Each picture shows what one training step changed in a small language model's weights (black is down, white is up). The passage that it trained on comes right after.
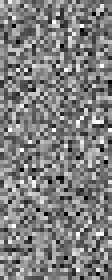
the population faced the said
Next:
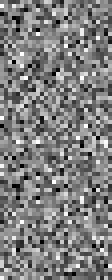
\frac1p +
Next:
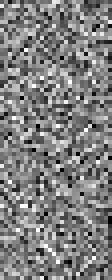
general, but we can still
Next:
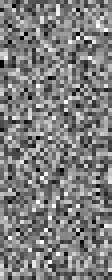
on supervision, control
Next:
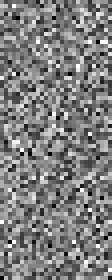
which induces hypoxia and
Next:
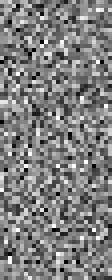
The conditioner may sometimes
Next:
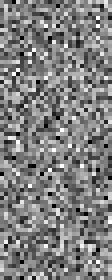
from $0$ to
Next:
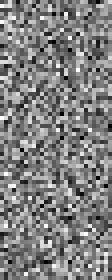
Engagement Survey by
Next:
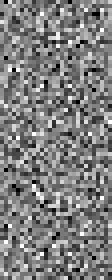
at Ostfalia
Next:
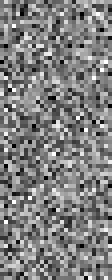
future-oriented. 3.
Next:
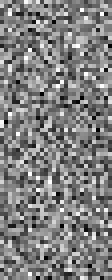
Faculty of
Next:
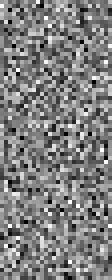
validated via the GAP
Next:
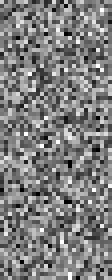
universal enveloping algebra
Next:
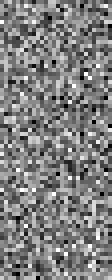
batch mode with a large
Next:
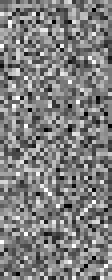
product, we can conclude immediately
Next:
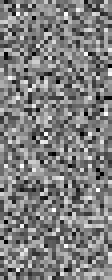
notebooks. The following
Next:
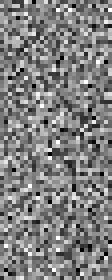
other countries to adopt,
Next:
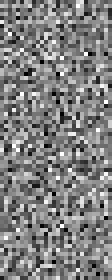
for the ground state. One
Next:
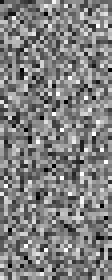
relaxation iteration among the class
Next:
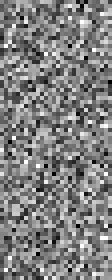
a + b \log
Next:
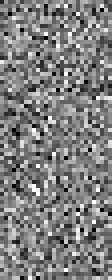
Transfusion Reactions in
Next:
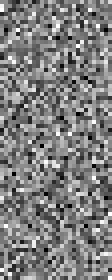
plays a vital role in
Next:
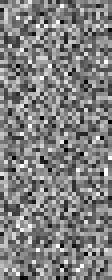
using DOIs to
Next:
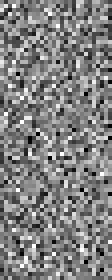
and below sea water
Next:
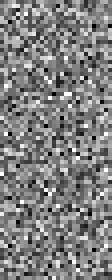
this trajectory planning simulation is
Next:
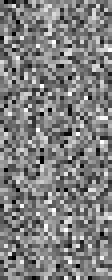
.Papova justified
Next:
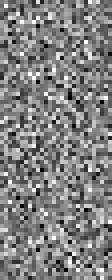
that promote learning, or
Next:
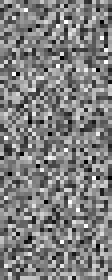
indicating the orientation in which
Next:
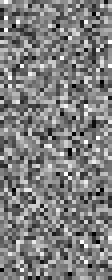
fatty liver disease
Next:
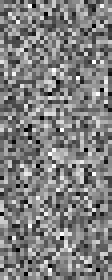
logical explanation for the
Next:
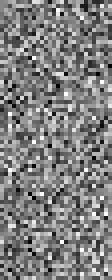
first parameterized the concept of
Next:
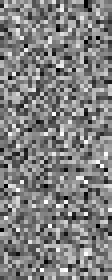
such $\omega$ it has
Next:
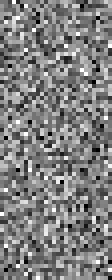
mechanical vibration is easy
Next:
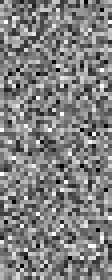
notation. Let $Z'$
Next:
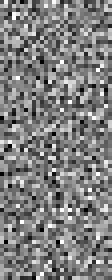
away from the runner,
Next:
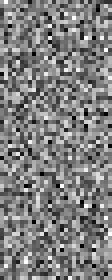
relation between risk factors and the
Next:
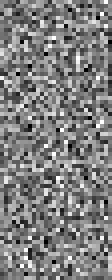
in the first section. The
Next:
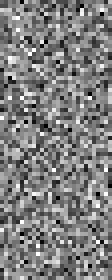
larger step may skip a
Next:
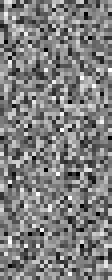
the {\em isomorphism problem}
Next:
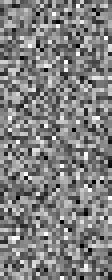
challenges, a unified
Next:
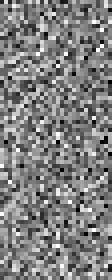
a majority are benign but
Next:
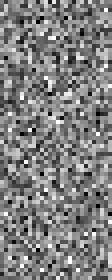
following is the main result of
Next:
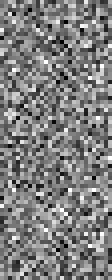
required a valid University of
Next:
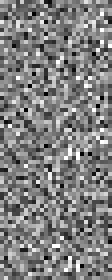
Leonard L.
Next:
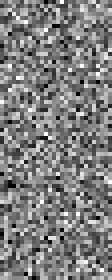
is not confluent}
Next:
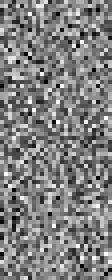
constant by more than a factor
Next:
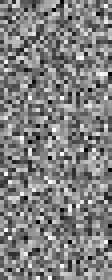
shapes and behaviors,
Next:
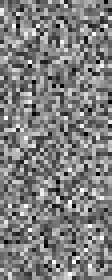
prevent stunting.
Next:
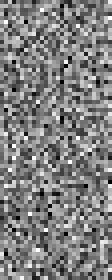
partnerships. A separate policy
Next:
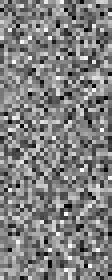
we are obliged to
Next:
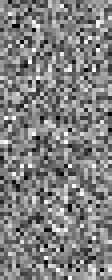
of Toeplitz and
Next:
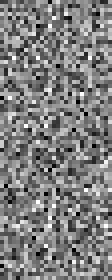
tree learning is a supervised
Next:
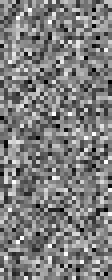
a sequence of vertex transitive graphs
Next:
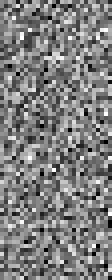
be the (finite) set
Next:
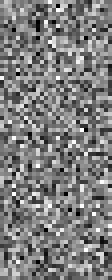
for any odd integer \
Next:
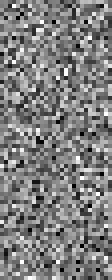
they go to school.
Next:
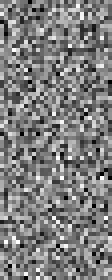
the sum of two difference vectors
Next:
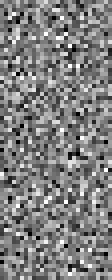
with $\varepsilon=\|\mu
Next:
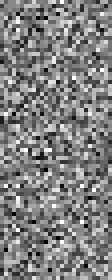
map, and let $G
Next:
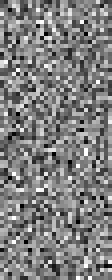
after the advent of improved
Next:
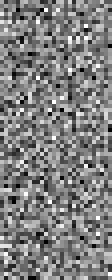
tore solide. On
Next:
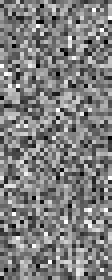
a fresh perspective,
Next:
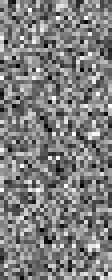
1,362 respectively.
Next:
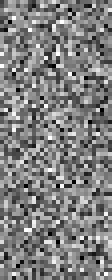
sets such that the residuals
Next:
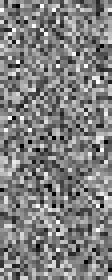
having any unique sensory
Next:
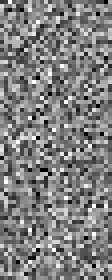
Association of statewide
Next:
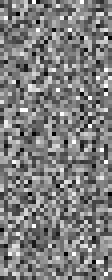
the case of semi--simple
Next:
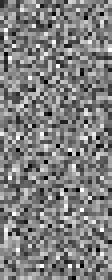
Dr. Carly
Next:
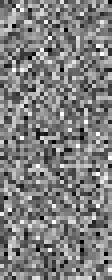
maximum stress was found on the
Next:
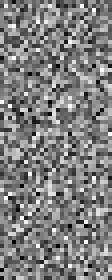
sequence of almost Mathieu
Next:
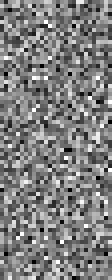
is used in the absence of
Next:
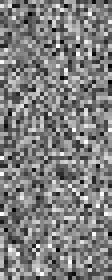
known secondary causes of chronic
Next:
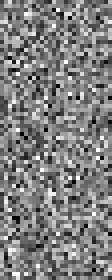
hypersurfaces with trivial
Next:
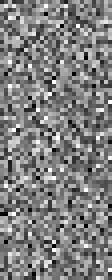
services as well as a
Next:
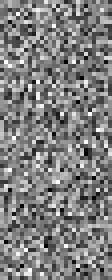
the interviews.
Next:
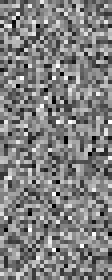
from other species of this group
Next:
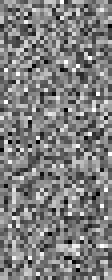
the conservation law over the
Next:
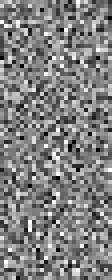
Set in General Mathematics of
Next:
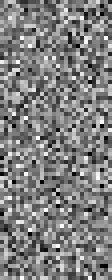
remains unclear how the
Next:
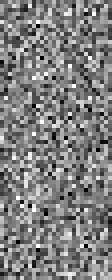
of drug delivery, improved
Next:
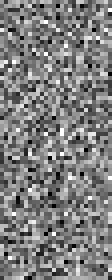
and $x$ is m
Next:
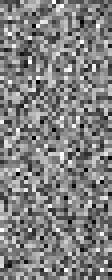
of a PID controller
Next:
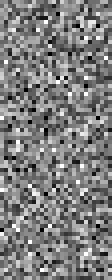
Solving for $ w$
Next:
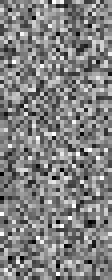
are no outstanding
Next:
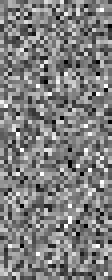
the purpose of enumerating
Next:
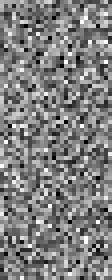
-\Delta f \cdot
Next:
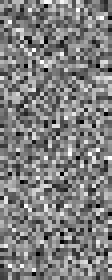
model could be utilized effectively
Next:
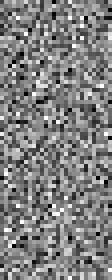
rejected by pathology
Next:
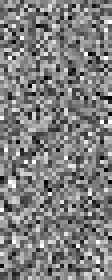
finite frequency regime. In
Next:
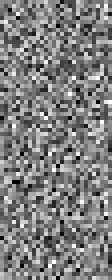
was required in the proof.
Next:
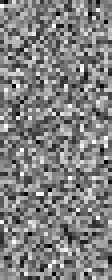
Let us present the definition on
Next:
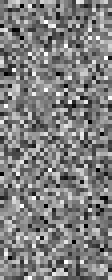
$\mu$ is a
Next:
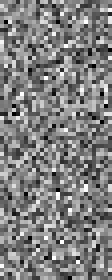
Substituting the right
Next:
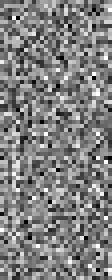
structural engineering are needed in
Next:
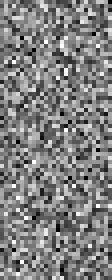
they would like especially as
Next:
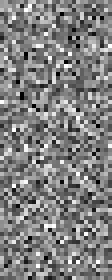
preference within the
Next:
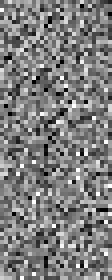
(and therefore $\dim
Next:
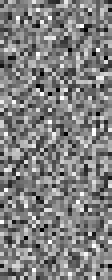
Academic Editor:
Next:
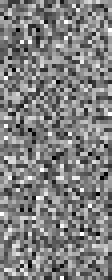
how to model these properties.
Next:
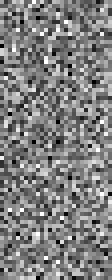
continuous weak formulation described in the
